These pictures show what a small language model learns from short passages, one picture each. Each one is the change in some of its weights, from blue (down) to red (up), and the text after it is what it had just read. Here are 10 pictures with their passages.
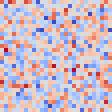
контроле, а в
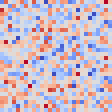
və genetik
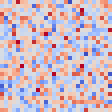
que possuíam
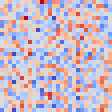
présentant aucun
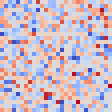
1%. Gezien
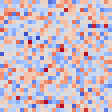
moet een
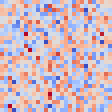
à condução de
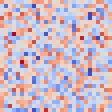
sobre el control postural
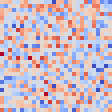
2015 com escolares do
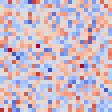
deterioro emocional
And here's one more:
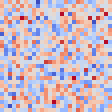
он их обязан
